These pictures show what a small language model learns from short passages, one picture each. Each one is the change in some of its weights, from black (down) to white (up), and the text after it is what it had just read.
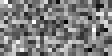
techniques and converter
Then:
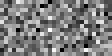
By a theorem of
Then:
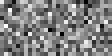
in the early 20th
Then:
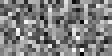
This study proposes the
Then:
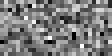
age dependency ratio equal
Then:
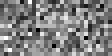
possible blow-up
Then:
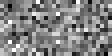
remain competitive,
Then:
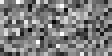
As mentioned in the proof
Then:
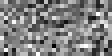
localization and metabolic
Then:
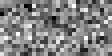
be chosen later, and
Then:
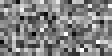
are psychological or
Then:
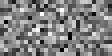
shows the engineering properties of
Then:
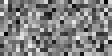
analogue of the
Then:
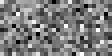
that of *G.
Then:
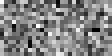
are the main advantages
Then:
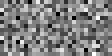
\nabla \cdot
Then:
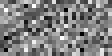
2n$ \ matrix
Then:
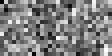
the crystal size calculated
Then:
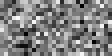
in top positions within
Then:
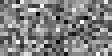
$x$ on its
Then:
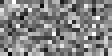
of Deep Learning
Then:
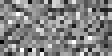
Data Availability
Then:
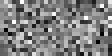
oscillations around a curve that
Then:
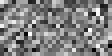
with halved
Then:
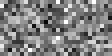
the changes are estimated according
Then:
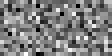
a microcontroller
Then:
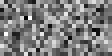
than one close to the
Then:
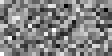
to inactivate
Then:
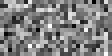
Received:** May
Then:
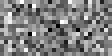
areas has a long
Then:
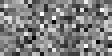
follows. A file
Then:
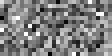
to move lower and the
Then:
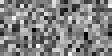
Verlag, Second
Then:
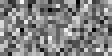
In summary, we
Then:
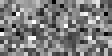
that has to pass one
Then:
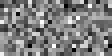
Hashemite University
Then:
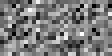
B\subset P$
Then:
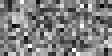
[79], each target
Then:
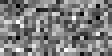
continuum RF equation
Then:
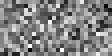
the model. This paper
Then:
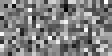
a pressing issue,
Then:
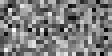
in a specific relationship to
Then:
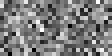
the norms. For the
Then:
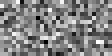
conditions, and also including
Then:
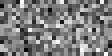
engineering point of view,
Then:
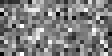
\longrightarrow \cdots\,
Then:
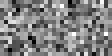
potential to develop a
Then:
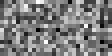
is less than the previous
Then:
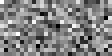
and weft directions.
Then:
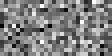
$T$). Therefore,
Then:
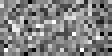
a smallest such set.)
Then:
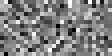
problems, a regularization algorithm
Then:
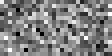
= 8$ where the
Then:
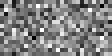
exact results. Thus the
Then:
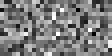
Roughly speaking,
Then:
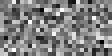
undertaken, and
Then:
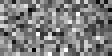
graphs is an interesting method
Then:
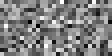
while dismissing
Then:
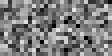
which aims to develop the
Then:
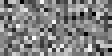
following corollary. \par
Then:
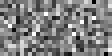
b) Sometimes or
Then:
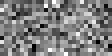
the receiver so that
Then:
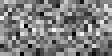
the world's energy
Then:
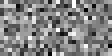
sample included 21%
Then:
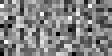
4, 5) Although
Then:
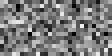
energy has led to the
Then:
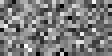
in better agreement with
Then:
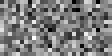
5. The results of
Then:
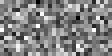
Information: Supporting
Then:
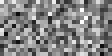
$p$. In the
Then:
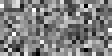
education, studies show that
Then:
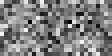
the FEA and
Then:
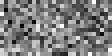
subfamilies in
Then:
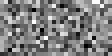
they work in the new
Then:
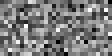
$Z$ rank of
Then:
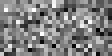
every finitely presented flat module
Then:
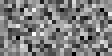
i.e. certain
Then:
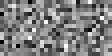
\dots, \qquad
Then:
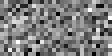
jet applications include
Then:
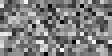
the coordinate representation of an
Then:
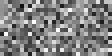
UK over the same
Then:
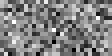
rotation operators for the
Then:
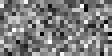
the weak divergence
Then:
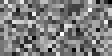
observed for the tests.
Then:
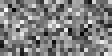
with the way by which
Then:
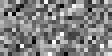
challenged with
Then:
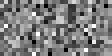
a fixed seed to ensure
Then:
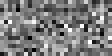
case of reflection from a
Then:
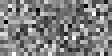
failure as a function of
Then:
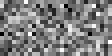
the implications for political
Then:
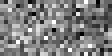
disjoint subsets such that the
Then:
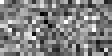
and its analogues against
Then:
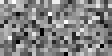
and $p =
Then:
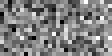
this is a single
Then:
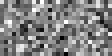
and $m$
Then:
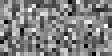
conversion period, account
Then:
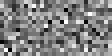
lethality but caused
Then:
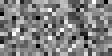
not given [9,
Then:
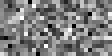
Chi Minh
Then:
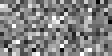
Cauchy data set as
